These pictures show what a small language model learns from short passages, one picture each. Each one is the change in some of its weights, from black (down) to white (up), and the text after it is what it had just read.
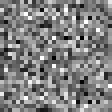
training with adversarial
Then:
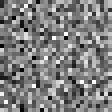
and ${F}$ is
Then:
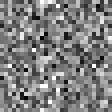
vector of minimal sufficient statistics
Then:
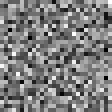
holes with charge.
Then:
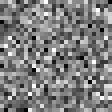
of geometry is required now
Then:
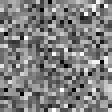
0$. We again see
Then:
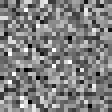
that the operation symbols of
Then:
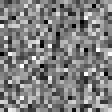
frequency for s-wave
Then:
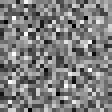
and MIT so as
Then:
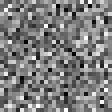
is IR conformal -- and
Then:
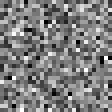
$U$. This representation
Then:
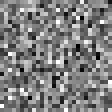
for convenience.
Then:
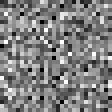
various components. }
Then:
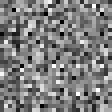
this paper in Section 4
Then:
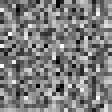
can not be a possible
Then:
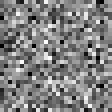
$\underline u =
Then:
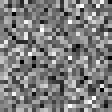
arbitrary final state particles,
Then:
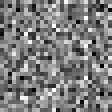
and one has the exact
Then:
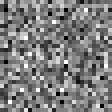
was considered as construction
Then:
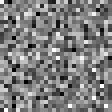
Concretely, we
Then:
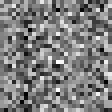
still need to obtain a
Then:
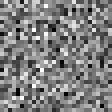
the list. The last
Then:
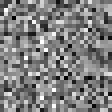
at the end of the
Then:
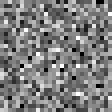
method described in Section
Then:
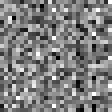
followers and influences
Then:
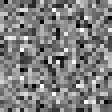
be gained either by
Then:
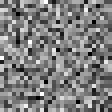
bundles, such that their
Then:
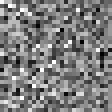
the right). The difference
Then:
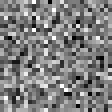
the proof is similar for
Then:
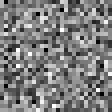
loosely, the
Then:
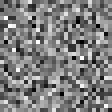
for the QD
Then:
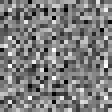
of large momentum expansion of
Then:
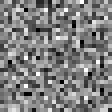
\in S}
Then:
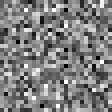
over $\SSS$.
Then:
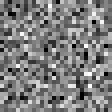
planners to solve
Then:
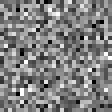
is a fiber square and
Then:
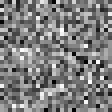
we introduce the system
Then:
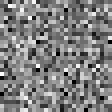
analysis (that is,
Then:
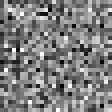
this note, under a
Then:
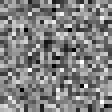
This large spatial scale
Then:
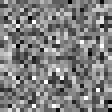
disentangle both spatial
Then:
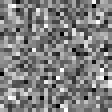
observed per subject.
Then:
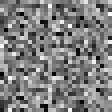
be isotropic only when
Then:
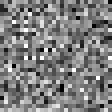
a point where increasing the
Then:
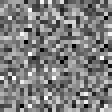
outer rim
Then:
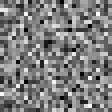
This makes it a
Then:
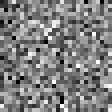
Proposition 4.1 in
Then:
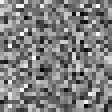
same widths as radial
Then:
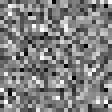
noise. Future studies
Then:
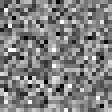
observer at a time
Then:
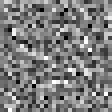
union of their corresponding
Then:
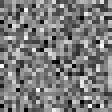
even though it is not
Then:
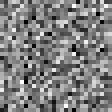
measured cross sections from the
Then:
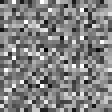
{journal} {\bibinfo
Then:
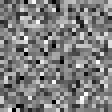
into two peaks in the
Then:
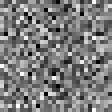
normalization entering that
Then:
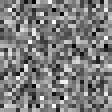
effect of the influence of
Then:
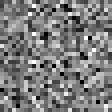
solution of this problem can
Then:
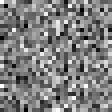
claim follows immediately by
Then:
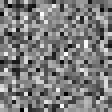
this reduced the number of
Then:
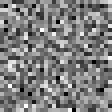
each other. The parallel
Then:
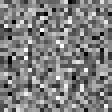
firstly, each spatial
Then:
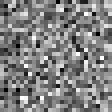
We recall that the
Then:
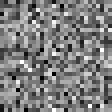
the region where it is
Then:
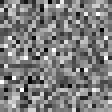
of $Z$. It
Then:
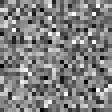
problems (at least
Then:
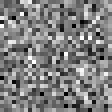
corresponding J-matrix defines
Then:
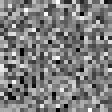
is suggested to be
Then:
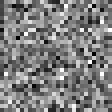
weaken our assumptions and
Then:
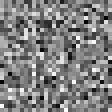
implementation. Among
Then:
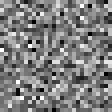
spin ice. The
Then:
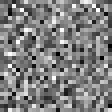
continuum of exposure
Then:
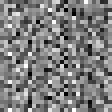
Zhao et
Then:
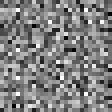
To perform calculations, it
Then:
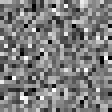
$B$ is the
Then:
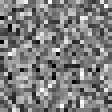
to prescribe the
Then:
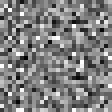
Delannoy numbers
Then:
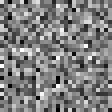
Here, we introduce the
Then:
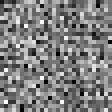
is, metrics induced on
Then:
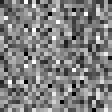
first approach is an
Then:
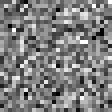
"vegan" and
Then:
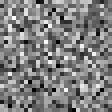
$\gr$ as explained
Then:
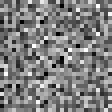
we work in a
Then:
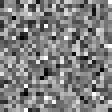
involving \n\ and
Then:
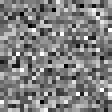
The situation arising with
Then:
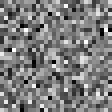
$B$ is
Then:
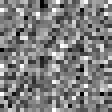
they can be absorbed
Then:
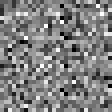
Weyl chamber in
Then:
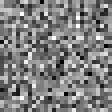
The con4nation
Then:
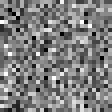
of survey data took
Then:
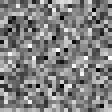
to a map $p
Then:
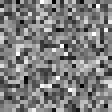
NIR limited sample we
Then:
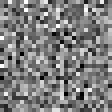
passing that we have not
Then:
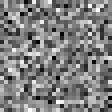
the fine grid. One
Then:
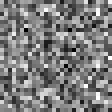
This was also the
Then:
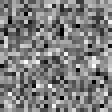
a set of modes
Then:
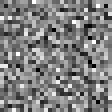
contrast with some other information
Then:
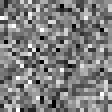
with pile-up
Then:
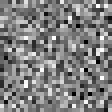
surface on the lower body
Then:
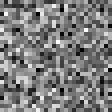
the temperature, the quark
